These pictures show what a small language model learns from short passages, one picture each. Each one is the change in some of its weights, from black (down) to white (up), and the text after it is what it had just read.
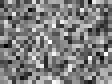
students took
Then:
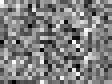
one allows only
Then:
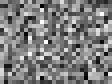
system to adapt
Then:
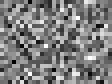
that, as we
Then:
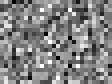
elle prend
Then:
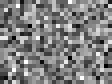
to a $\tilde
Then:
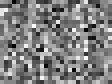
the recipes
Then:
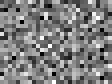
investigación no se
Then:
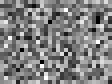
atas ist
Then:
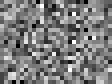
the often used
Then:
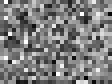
is reflected in
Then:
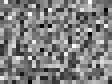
When the
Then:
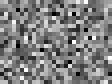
the bulk
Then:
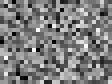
reflection has been
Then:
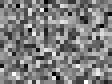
have experienced
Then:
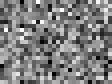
set of two
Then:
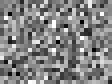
QVP va
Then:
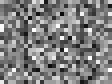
tools that
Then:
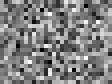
the second principal
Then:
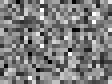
accurately simulate
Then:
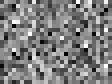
smaller than
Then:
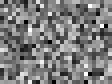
Academy of
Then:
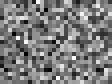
we specify
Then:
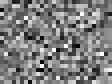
ordered that they
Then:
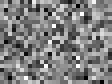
are not performing
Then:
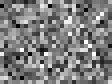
European Union
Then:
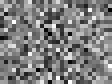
training, structures
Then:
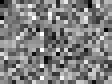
satisfaction, often
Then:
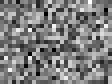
With higher frequency
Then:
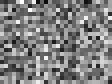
f) Há
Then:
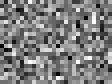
4) examina
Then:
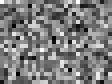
with the scale of
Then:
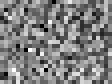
made significant contributions
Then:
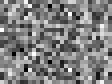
with very low
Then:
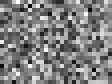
from Computer
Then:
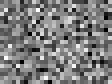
equal to
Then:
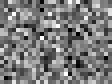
per clip for
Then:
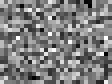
and went on
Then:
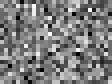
under the regret
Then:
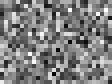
better career
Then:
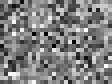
the center.
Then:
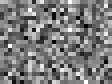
models. The results
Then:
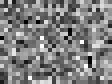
was carried out
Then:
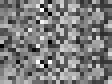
language and culture
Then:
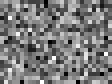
and in the following
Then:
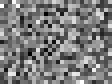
We measure the
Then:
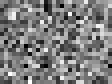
of the training.
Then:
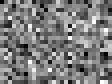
East. The
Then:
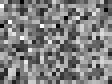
determined using the
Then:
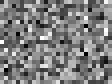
Rev. B
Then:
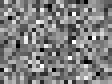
the momentum
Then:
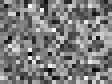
Some forms
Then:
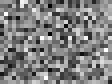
by Canada
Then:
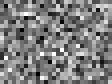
systems using frequency
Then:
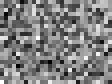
to the topology
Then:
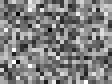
Concentration of
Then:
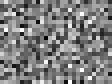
graphical representation
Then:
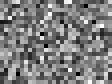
process of the
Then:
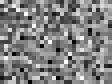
$\theta$ or
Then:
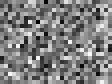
of results.
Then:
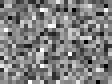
unitary point
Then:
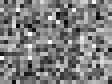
through the 4th
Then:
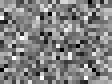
detail calculation of
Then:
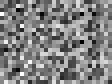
mais complexas e
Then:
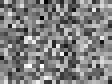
interativas :
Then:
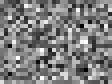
– original
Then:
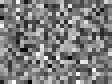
design, wind
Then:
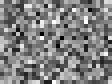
cross head
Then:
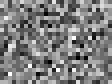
Table 2 the values
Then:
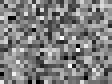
field operators
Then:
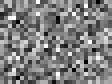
pilot project
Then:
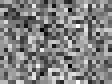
in reference to
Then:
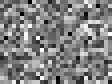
de manera
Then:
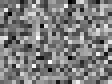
to a primary
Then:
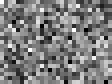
- It helps
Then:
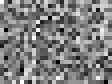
\nonumber \\ &
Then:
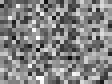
to them as
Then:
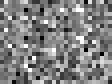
not identified.
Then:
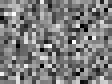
the differential cross
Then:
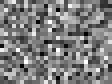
Jun 9.
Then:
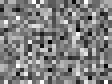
and iterative
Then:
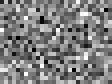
the readout
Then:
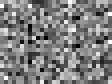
be expected to appear
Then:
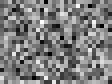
hogy a
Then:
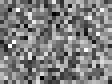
section, we
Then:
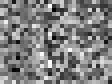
et analystes
